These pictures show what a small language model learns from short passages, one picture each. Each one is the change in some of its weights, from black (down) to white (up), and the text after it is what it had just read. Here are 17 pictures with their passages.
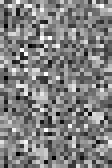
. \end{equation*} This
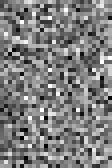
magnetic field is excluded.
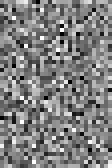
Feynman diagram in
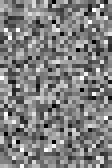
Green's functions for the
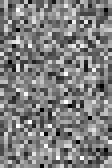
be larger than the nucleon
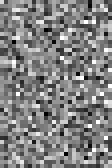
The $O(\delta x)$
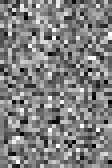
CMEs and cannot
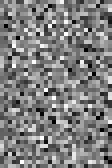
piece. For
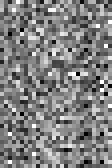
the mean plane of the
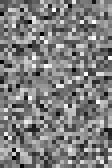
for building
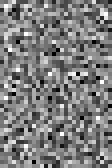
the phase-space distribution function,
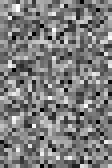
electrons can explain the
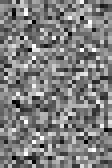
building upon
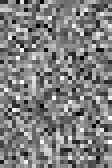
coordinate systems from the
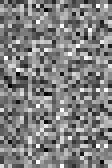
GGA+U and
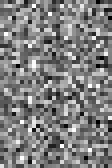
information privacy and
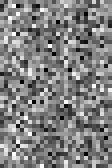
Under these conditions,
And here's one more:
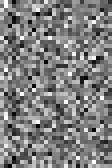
efficiency (through
